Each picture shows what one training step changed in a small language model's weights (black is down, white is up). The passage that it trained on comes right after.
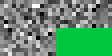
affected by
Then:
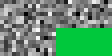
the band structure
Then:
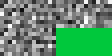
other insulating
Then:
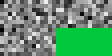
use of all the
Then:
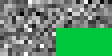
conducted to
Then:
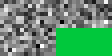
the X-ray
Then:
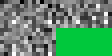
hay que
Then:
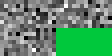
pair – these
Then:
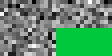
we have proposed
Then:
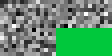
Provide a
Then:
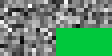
and inequality
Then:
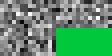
are desirable
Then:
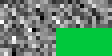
be measured,
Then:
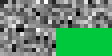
shows strongly
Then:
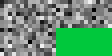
culture on
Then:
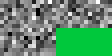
The data do not
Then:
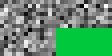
the thermal
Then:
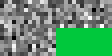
signal and
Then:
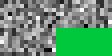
degree of
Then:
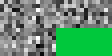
and Information
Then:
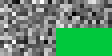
per phase, and
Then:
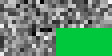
apoya a
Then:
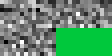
діти та
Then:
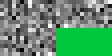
actriz e
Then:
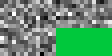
argue that
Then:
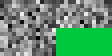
line emerged
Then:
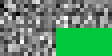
stage, an
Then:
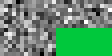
To a
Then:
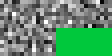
and FOV
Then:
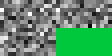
se inició
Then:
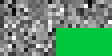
times the
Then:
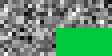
the action
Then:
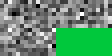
– Cena
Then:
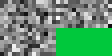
interaction and the
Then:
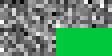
be written
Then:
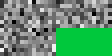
rely on a
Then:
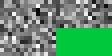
not reduced
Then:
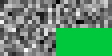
to adapt
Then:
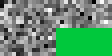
of fractional
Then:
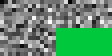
and Watering
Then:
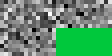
as at the
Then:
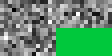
a las
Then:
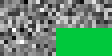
opción de
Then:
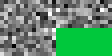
as machine
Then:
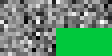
more detailed
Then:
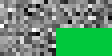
order TO
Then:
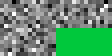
$\Delta =
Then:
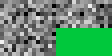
distribution for
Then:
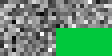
learning. He
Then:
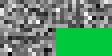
operating in
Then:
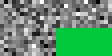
These data are
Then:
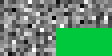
task and
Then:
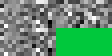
low energy per
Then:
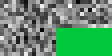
meio de
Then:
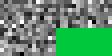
and gravity
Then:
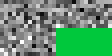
a particular point
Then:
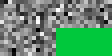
higher quality.
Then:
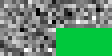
allow you to
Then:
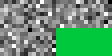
the new bound
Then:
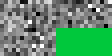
establecer con
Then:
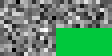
if two properties
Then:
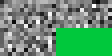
model designed for
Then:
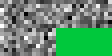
vor und
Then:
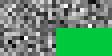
relative to the
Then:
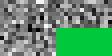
helps to
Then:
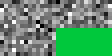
$H$ and
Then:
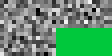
been run with
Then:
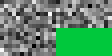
can be done
